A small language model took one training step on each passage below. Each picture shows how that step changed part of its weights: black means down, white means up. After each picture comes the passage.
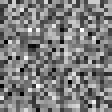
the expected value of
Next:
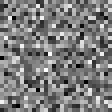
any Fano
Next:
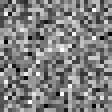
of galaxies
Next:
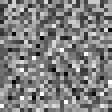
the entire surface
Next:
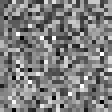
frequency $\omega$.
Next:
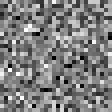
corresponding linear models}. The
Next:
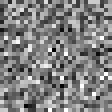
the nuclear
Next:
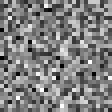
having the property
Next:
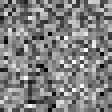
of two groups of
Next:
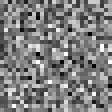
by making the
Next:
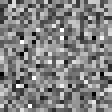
the standard DS
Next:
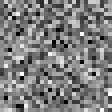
combinations of functions
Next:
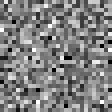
implies that $(\sigma,
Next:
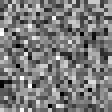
was extended to
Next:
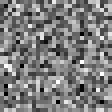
relation, for a
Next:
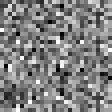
cloud computing
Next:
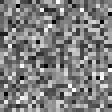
every event.
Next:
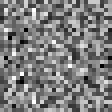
$m$ edges
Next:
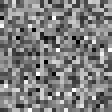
These can be
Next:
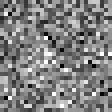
of seizures
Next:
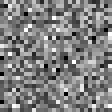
paper, however,
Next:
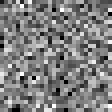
Analog to
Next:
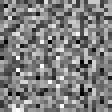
three steps:
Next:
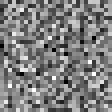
the Jacobi
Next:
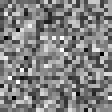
did not allow for
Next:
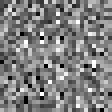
account all
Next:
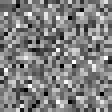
origin of the
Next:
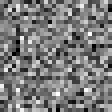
conditions of planet
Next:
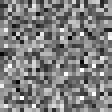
contributing to
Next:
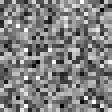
in energy} It is
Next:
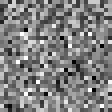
the broader
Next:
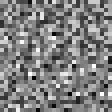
to model either
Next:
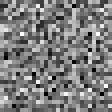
all the sequences
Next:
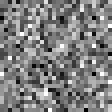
Full control of
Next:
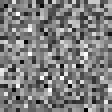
implemented using
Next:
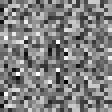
a parallel
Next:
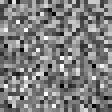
that incorporates
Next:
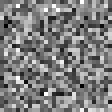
types obtained the
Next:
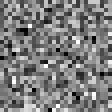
can form at any
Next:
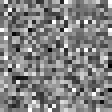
result for ${\cal
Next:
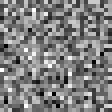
$ the size of
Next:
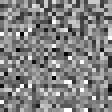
but is not a normal
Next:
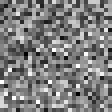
enveloping algebra
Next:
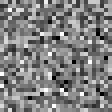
which we hope
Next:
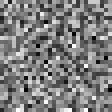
is of course
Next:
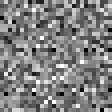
if $n \geq
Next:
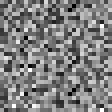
fitting the energy
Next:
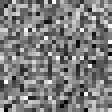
across six
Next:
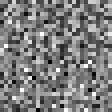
in the range
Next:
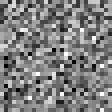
the number of variables
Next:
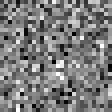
Without loss
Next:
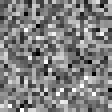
characterized by their
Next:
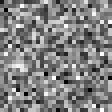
consider the totally
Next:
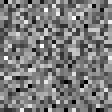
not be sufficiently
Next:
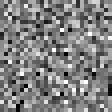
has no more than a
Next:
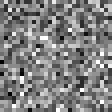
following relation hold
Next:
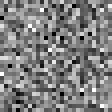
By extension we
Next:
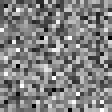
order transition.
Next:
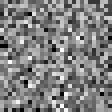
3ml+ C
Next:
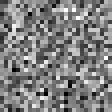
the Hermite
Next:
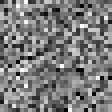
spectra of
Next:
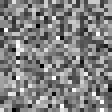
respectively. Also,
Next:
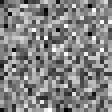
a totally
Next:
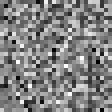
elements to define
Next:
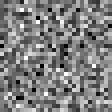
In comparing
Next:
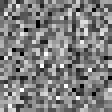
effect, they
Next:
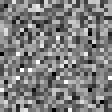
allows to compute
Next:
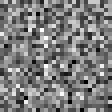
with the OGLE
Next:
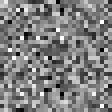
and accent,
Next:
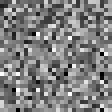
flux density measurements
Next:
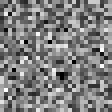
of a particle with
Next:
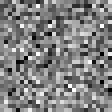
numbers in the
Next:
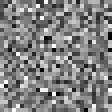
solutions. We find that
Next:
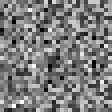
lines and thick
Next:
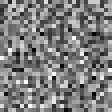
the conventional
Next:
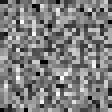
appears to
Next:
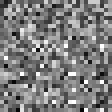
fluid proposed by
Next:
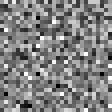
we shall show use
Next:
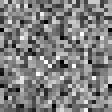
is adjacent
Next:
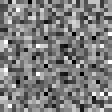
formation in low
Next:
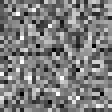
subtraction using
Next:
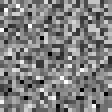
minutes. We
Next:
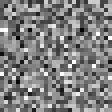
phase transition to a
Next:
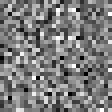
remainder of this
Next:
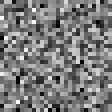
a viable
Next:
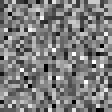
sufficiently small
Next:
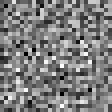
impact on the
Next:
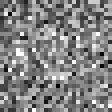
of dust and
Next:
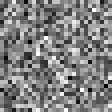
infrared may be
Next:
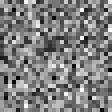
dimers of
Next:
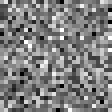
Theorem 1(a),
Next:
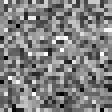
case where $ x
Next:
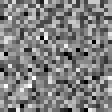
it is easily
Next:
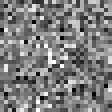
positive; \item
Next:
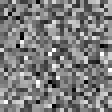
number of intersection points
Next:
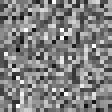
random 2-dimensional
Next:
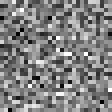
$\Lambda$ is not
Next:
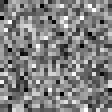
Institute of
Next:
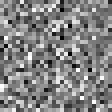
jumping or
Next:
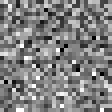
suppose $f$
